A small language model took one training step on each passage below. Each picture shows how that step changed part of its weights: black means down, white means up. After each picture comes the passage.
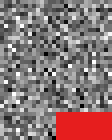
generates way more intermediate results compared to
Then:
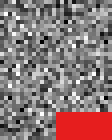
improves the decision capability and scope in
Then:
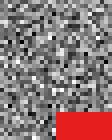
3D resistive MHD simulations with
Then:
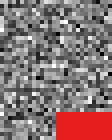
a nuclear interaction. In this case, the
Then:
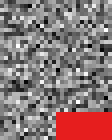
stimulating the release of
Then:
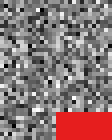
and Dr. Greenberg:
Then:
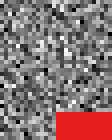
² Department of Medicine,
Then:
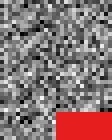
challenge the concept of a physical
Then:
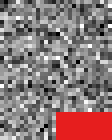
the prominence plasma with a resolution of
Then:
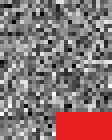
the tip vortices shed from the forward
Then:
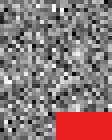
and $\left|\downarrow\right\rangle$
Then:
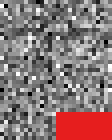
is also $G^c$ invariant where
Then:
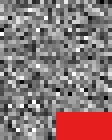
that will be measured in each trial, the
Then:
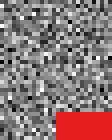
used as the input to simulate
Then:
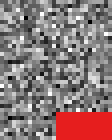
perturbation spectra at late
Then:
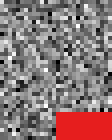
lattice units, $\xi /a$, or
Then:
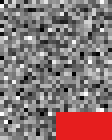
episodes and progressive conditions led by
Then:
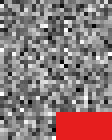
that suggestopedia, a method targeting
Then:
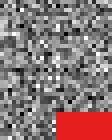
a constant magnetic field (CMF) added
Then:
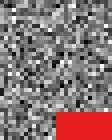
J&K has been revolving around
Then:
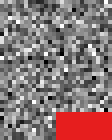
the final score for each term to be
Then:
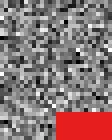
system to make the edge spin currents on
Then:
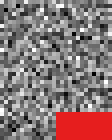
GC activity. It is possible that the
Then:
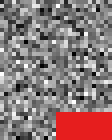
also recommended that managerial
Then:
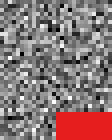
at the large $\tan\beta$ limit, as
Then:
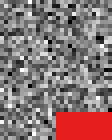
gas bubble in a liquid.
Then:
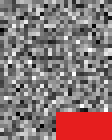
error (shaded area) for the
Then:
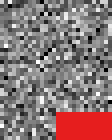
the only HIV positive individuals who remain
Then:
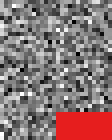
competences to the professional
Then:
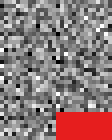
indeed consistent with periodicity in time.
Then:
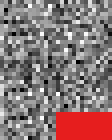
to indirect gap when the strain is
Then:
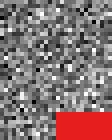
costumes bear resemblance to the
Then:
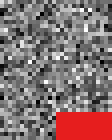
the affect of different systems of covering the
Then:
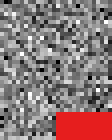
was applied, eliminating first
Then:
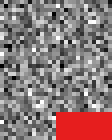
academic rigour required in high quality
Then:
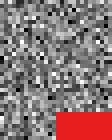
the sorghum flour (SF) was
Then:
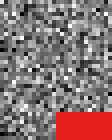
Work Practice*, Sage Publications
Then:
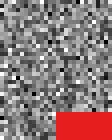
National Centre for Radio
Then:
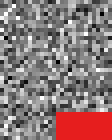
we will assume a flat universe, with
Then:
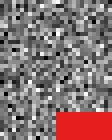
fiber by capillary force is very important
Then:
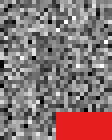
be able to produce early-stage
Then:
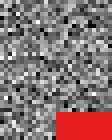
the miniature dimensions. This is an open
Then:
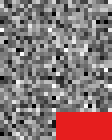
\partial^{\mu} \rho + \frac12
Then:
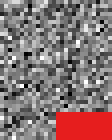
we used Fisher's exact test with the
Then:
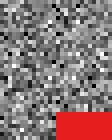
isomer shift and hyperfine
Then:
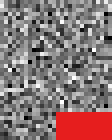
/ EuroPass:** Develop
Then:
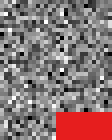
norms, values, and traditions,
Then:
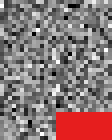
\tilde Q. \label{wtree}
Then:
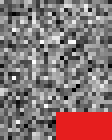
Mandatory metadata delivery via
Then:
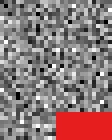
metrology are being developed that evade
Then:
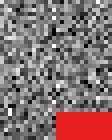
events at cosmic ray detectors
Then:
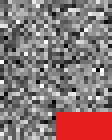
good as possible. It turned out that
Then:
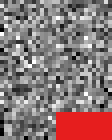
there is a lack of a unifying
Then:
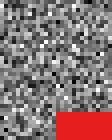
matchmaking outcome. Next,
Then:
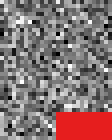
$\sigma_x$ and $\omega_M$.}
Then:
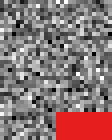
to the isolated particle such that
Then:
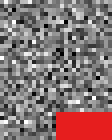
CDM tends to overpredict
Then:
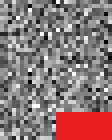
testing the superposition principle (see
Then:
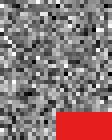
based testing, Dynamic behavior. I.
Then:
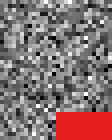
of light in a vacuum. In
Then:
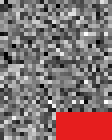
use the same operating system for Version 2 of
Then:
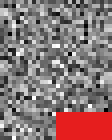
by $\eta^a$ as \begin{eqnarray}
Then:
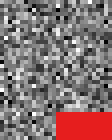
and Eigenvalue Analysis} The
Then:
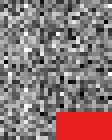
its hydroalcoholic extract
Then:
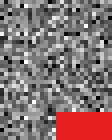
tend to cancel each other when integrating
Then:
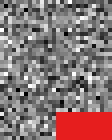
that these points were all cooling at a similar
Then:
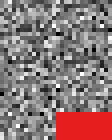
that the most important statistical moment, the
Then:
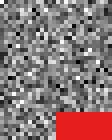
(acarbose) to see if the
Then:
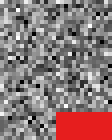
unbranded products. Whether its
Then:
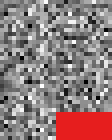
[16], action schema transfer
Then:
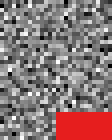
However, to obtain a statistically relevant
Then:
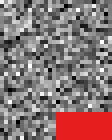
increasing women's participation in the
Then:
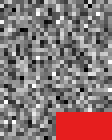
Indicators Excellent Good
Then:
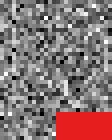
analysed the results, and all authors
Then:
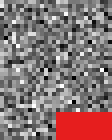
labels to calculate the loss while training,
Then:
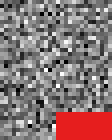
fluctuations act only on a subset
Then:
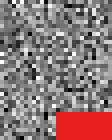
problem where no prior information about the environment is
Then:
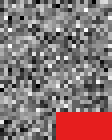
the explicit expressions of collision
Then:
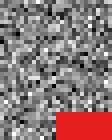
modes (AB and BC) are
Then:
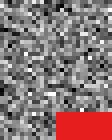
A. E. Martell, Van
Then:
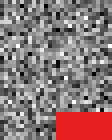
position of the experimentally measured
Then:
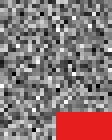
section 3 is devoted to the results and
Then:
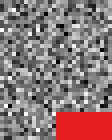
contracts it calls. Different
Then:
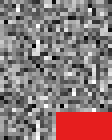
renewable energy sources, or ecologically
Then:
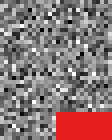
calculation requires computational resources out of
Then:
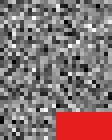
\simeq \ 9.3 \times
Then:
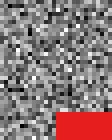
no target field as the data provided is mainly
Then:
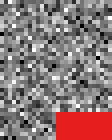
the changes in their physiological,
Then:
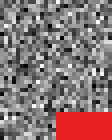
output power graphs for different rating are given
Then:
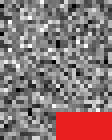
MRCSI, Resident of
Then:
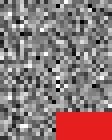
adjacent to the adventitia.
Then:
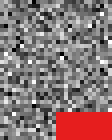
which aligns with the sequential,
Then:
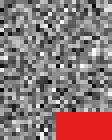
score $c(r)$ in the planning
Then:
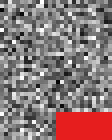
education that combines gender roles with
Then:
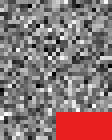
and site-specific release.
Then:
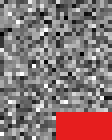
densities ``ranging from 0.2
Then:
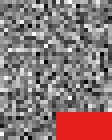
after the period of the apostles as it
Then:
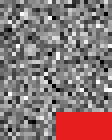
the amount of information stored in the present.
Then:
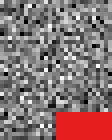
other state of the art vocabularies in
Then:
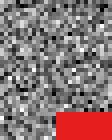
and work on a $14\times 14 \times
